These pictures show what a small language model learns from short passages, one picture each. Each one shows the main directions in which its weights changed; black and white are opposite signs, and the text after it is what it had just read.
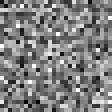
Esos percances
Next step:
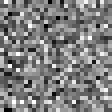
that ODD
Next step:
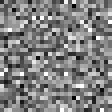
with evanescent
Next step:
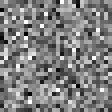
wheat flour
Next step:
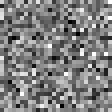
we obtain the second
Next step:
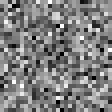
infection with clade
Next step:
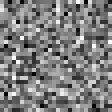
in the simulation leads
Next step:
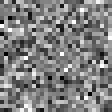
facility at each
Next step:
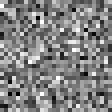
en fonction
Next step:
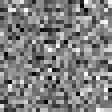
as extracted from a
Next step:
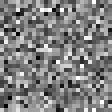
the linked resources via
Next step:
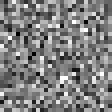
oppfatning at
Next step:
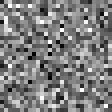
big airports
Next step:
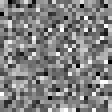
aver portato a
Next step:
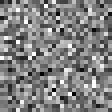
\in A$ given
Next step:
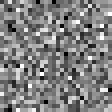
de a stabili și
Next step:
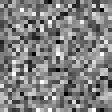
The key observation is that
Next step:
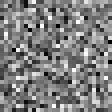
of the reionization
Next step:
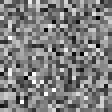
uchun daromad
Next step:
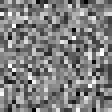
qilish jarayonida bola
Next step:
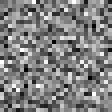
q is considered as the
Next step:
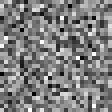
III tarsal
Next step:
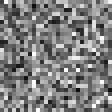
PTV with maximum
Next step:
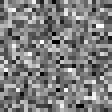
device and is the
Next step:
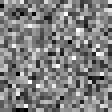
style, the song
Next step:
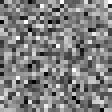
of Earth and
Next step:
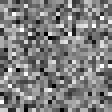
strength. To calculate the
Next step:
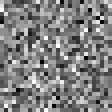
bahwa tidak
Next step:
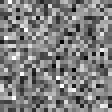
de financiamento
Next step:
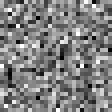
informare, de
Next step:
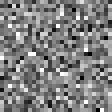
penitencia; mas
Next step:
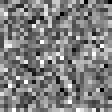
use. The impact of
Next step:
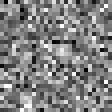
is suppressed at
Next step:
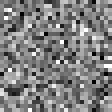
screen culture particularly
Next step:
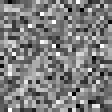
aspectos relevantes.
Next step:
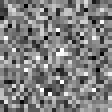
used for power density
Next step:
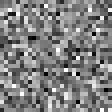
When $B$ is
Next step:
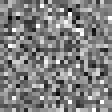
feature. We identify the
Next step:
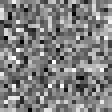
relationship between the 4D
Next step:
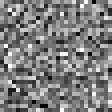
over the breast
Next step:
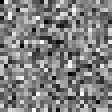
methods that are currently
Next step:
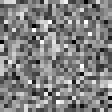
20 grams weight was
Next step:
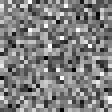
teams on European data
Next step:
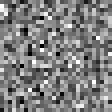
applied to keep personal
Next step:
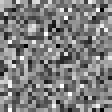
utterance in
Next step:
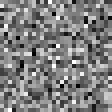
Bunday yondashuvlardan
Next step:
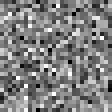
The construction of the energy
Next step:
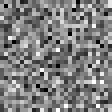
texnologiyalari. –
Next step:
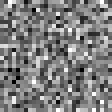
se crea.
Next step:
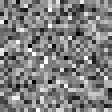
2. Previous studies
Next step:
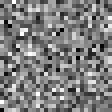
– Quantitative
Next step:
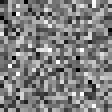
the bare parameters and
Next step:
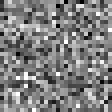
the same statements
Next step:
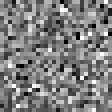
a consequence of the
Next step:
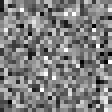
according to a maximum
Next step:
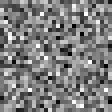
based on simulated
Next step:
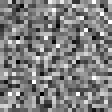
en Madrid,
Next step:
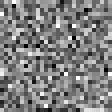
et des indicateurs
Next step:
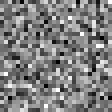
// Вестник
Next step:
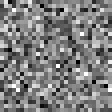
regarding the real
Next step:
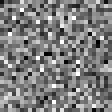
{\bibinfo {author}
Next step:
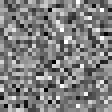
$$ Then, the
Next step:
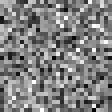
auditivo realizado
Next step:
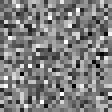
a different perspective
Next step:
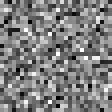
provides the best results in
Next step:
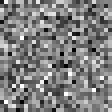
SM masses for
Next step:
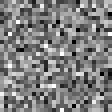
scaling on top of the
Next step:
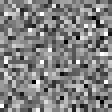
a research workflow because
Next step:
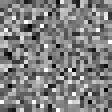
hour in 50%
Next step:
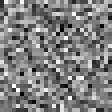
with the magnetic flux
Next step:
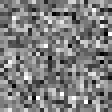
is a reasonable
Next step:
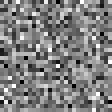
be calculated by performing
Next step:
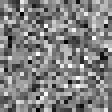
properties of fermented
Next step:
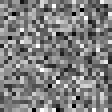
5. Рогова
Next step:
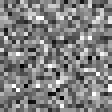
that the mica
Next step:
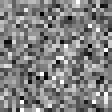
This, however, suggests
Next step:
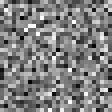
de la investigación,
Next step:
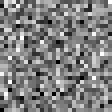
the parameter used to
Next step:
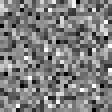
доступа к
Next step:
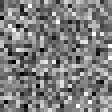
On the other hand,
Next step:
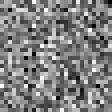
исходя из
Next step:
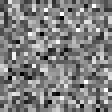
challenge, we stated
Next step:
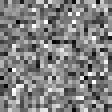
is higher than that of
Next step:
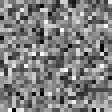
analyzing chat
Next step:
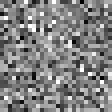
lumped load is
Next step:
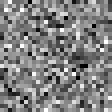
bir ölümle
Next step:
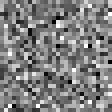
of irritable
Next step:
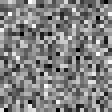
– tahrir
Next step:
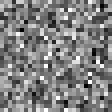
These alterations show
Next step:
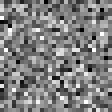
2022). By exposing
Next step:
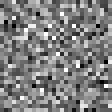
a corporate
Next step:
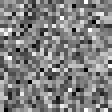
and (c)
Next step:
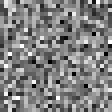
threshold state becomes his new
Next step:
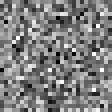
va barqaror
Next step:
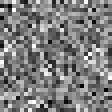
superconductors can
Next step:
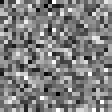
years. Experiments
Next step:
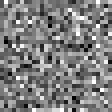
time of writing,
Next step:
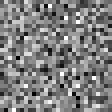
cursos basados
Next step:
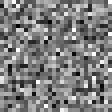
the computational domain can be
